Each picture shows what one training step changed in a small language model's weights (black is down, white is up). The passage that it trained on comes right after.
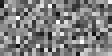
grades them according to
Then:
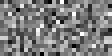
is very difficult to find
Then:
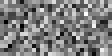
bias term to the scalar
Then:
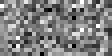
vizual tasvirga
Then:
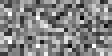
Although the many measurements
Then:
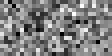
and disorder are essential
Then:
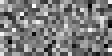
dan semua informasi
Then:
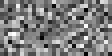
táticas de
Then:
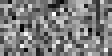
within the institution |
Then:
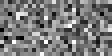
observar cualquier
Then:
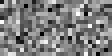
be undone with
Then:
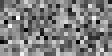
the Antennae
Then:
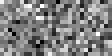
and (b) the
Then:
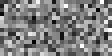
Commonwealth of
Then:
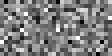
de voluntarismo
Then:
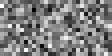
through the current data.
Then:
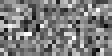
a water target
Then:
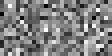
caution regarding
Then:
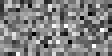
Bu ilişkiler
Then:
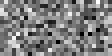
примерно одни
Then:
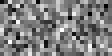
photometric measurements of
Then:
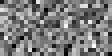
orqali harakat qilinadi
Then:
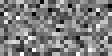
with}\quad {\tilde
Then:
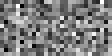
elle est moins
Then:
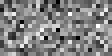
para superar su
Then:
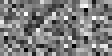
on self-contained
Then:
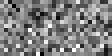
and the thermal fit to
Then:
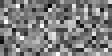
tolaning sifati
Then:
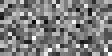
singular or the
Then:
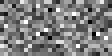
uchun vaqtning
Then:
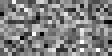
Encontra Sua
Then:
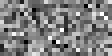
the distribution is seen on
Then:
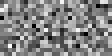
well as butter increases
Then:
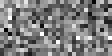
Khare N.
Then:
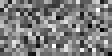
from the stage when
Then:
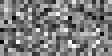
tashkil etish; 3.
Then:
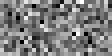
the residence time
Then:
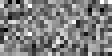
longitudinal component of
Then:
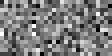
iqtisodiyot - bu ishlab
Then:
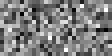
the measuring instruments
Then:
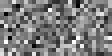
in *human
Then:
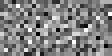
it is natural to
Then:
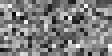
environments. Moreover,
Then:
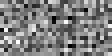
protostellar mass is
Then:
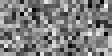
the detection of a force
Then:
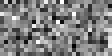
is more stable than
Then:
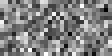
depends on many conditions
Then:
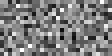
distribution has distinctive high
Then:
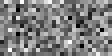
one can see that the
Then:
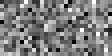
the transmission losses
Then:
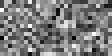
that results from distant
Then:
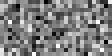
in particular, it does
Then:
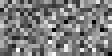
from the exact discrete
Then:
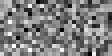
(a deviation to
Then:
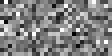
is evaluated for test
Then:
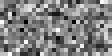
transmon qubits
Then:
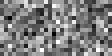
updating the
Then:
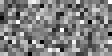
is the flip with
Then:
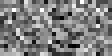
Butler a
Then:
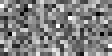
| Constraint |
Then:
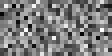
that foundation by
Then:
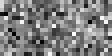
and Fig.2).
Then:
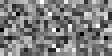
de beide andere
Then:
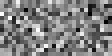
theoretical studies. In the
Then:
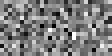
capacitance can be
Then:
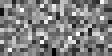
natur falsafaning
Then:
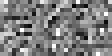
difference formula for the evaluation
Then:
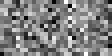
поля могут
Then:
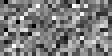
for time evolution follows the
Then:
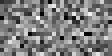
именно от
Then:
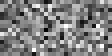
a complete different approach based
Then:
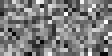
and Ginga or
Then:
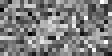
both from the underlying
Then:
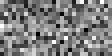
section in CMS
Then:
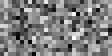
менше цих
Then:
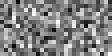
tashkil qildi.
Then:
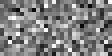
di Fisica
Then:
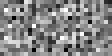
applications can sense these changes
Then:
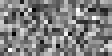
the multiple-shot
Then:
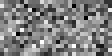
bulk) for both
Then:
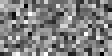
Что это
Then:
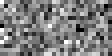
physical lightcone
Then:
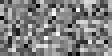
satellites. The
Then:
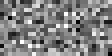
que, bajo el
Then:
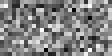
describing the system of
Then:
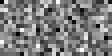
rivojlantirishning barcha
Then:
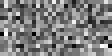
ayam buatan
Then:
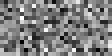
the RT models still
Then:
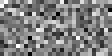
correspond to level sets with
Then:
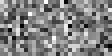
во время
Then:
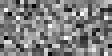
não sei se
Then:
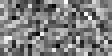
interest as it allows
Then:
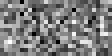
the latest published
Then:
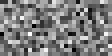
the pulse spectrum,
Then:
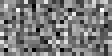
skoven i
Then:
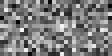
that yields the Carnot
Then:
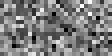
straightforward approach
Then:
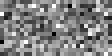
\omega_L =
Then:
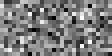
This means that all
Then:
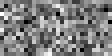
sector for a black hole
